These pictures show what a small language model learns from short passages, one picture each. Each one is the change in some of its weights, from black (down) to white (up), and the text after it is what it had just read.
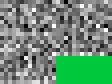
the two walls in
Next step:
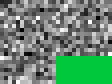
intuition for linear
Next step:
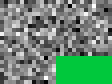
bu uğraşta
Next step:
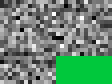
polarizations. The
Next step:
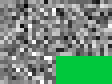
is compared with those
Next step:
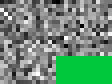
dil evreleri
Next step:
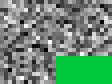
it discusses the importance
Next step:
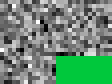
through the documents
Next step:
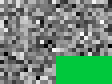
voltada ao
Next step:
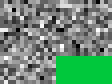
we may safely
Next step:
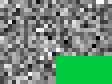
focuses on
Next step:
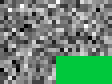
\Big( A\ell
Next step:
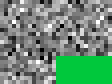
Regression 5
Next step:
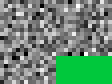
explicit values of
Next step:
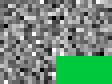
and Q. X.
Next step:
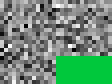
information policy and to
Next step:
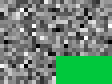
field in the FS
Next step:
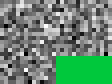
analyse a more
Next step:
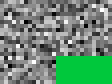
for advanced
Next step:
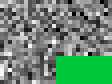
compared to the power
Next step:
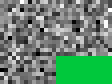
doing unpaid
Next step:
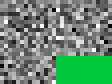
quantidade de
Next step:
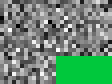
también es
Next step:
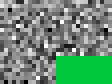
reduction of multiplicity
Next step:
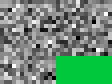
these theories, it
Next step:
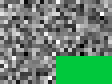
of negative helicity
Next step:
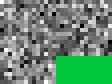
above the flare transition
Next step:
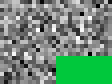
the output of the
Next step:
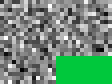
3GeV. An
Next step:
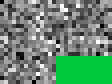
sean coherentes
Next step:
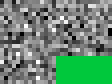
learning for each $i
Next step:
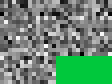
of the gravitino
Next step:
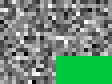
CPEs are
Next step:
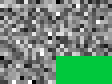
variability, compared to
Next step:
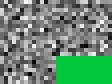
the \h region.
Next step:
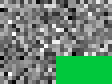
a better use of
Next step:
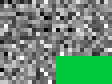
(see below).
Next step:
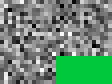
Machine learning
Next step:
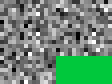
occur from a
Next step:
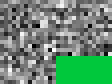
that, “race can
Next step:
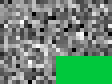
of mode with wave
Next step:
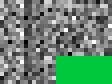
for large field values of the
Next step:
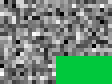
at TSUE,
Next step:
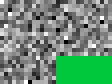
the graphical analysis of
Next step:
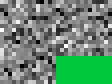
inclusive digital
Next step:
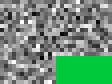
linear dispersion
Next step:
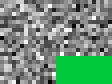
uit praktische
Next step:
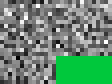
*The thief's
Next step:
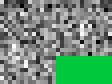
identify and address
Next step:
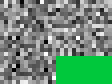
estímulo da
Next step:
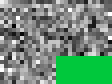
to their task
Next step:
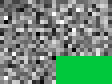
actuar como
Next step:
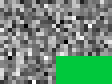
of the low value of their
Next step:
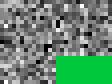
to time, for \(
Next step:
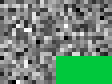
для яких
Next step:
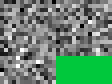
parameter reported by
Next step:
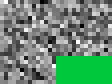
of generality, that the
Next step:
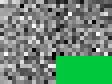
substitusi dan
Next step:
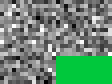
etish hamda
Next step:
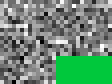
leisure time,
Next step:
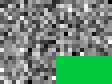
jeśli i
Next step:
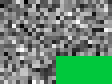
que o paciente
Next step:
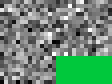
asymmetric distribution of
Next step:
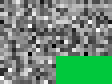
our case this response
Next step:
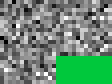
in vitro and in
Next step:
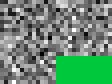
to be Utilized in
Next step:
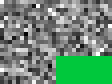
this stage is shown in
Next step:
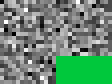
da BR, os
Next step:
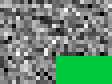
for using them in a
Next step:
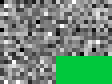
Short version
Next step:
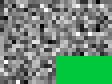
the future. The
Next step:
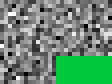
excitatory effects
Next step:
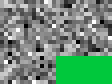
calculations, that predict
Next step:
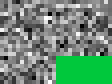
phase, where the number of
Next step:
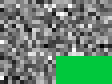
size reduction,
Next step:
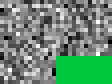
by the SAM
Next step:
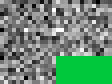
is 0. Thus,
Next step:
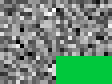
is called null
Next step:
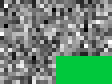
reduce the energy cost
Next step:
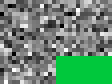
a modification of the
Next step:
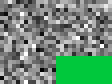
management and output
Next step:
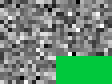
since they are often
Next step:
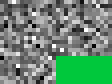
din cauza
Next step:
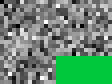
not competitive in
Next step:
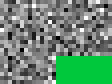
percebemos no
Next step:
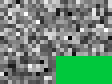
hematology clinic
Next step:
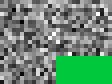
mainly contributed from
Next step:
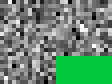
suffer the loss
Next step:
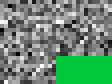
knowing the symmetry
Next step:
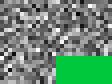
gap of the generator
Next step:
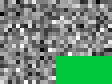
the calculation we assume
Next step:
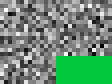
prevails in the
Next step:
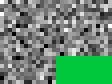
better management of
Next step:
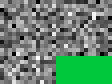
inovasi yang
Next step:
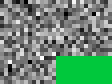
va arxaik
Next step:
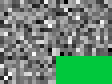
and sentiment analysis
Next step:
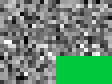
SCFT, we can
